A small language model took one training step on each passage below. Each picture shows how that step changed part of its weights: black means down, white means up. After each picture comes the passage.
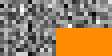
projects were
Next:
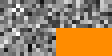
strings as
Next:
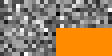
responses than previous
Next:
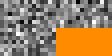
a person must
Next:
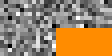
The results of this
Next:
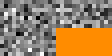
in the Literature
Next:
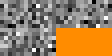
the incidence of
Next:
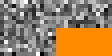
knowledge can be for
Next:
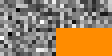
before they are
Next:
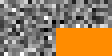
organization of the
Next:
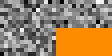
observed to be significantly
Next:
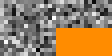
it is of
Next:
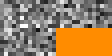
of this rare
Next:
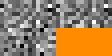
through the cap to
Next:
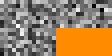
contribution of this
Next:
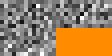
the material after n
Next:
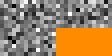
knowledge base that
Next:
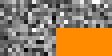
% for
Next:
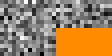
in leadership
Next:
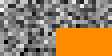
are useful in
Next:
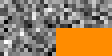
which consisted
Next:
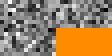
all evaluation
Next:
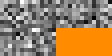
competence and
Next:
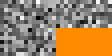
infants had
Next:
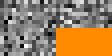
primers The
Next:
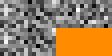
as well as
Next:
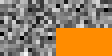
work due to
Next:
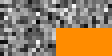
been deposited
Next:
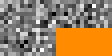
the child's development
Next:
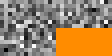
on experimental
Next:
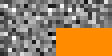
agriculture and
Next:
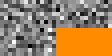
For programming
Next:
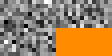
analysis to better support
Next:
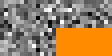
and tested.
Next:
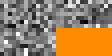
the optimization based
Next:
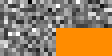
policies designed
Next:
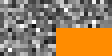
of edge because
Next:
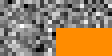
Image and
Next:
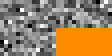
specified: both
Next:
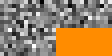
users to
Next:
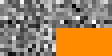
investigate the
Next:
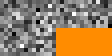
The nature of
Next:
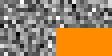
considered also very
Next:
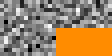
valuation as a
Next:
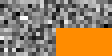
arising from
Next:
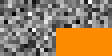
a smooth
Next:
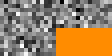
The physiology
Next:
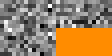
comment. The
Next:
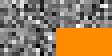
function of current and
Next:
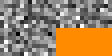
include deep
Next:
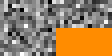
conflict of
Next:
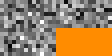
they in turn
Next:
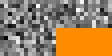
the United
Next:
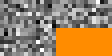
This work was
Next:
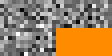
the international
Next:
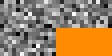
The samples of
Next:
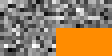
does not use any
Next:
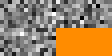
identify the
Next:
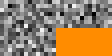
is not really
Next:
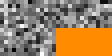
with PMS.
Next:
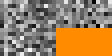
of languages,
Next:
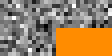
While there
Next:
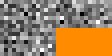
their social skills
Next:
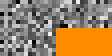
areas. In the
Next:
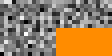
located in
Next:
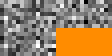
interest with any
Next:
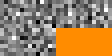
However, the current
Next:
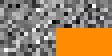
the serum,
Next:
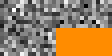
quality of life
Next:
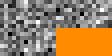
for their children
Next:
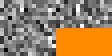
meaningful and
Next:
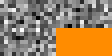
and the type of
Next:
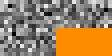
is not very
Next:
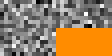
of each other).
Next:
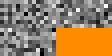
them, and
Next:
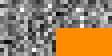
hall and
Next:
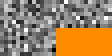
three types of
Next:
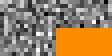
would be the most
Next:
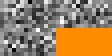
systems, which can
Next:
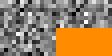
directional control
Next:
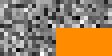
approximation of
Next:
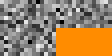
adopting the
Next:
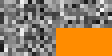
device with a
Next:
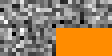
closely related
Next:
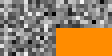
by procuring
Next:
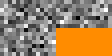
Δi during
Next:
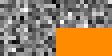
to map and
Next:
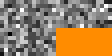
supported through
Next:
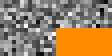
presence of
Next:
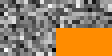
necessary to
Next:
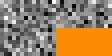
shown that E.
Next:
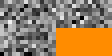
performed data
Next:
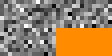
When handling
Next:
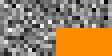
equation. An
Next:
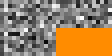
strategies BSC
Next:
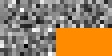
findings cited
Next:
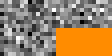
benefits from
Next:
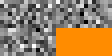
the learners'
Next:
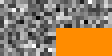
and a question
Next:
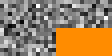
the original
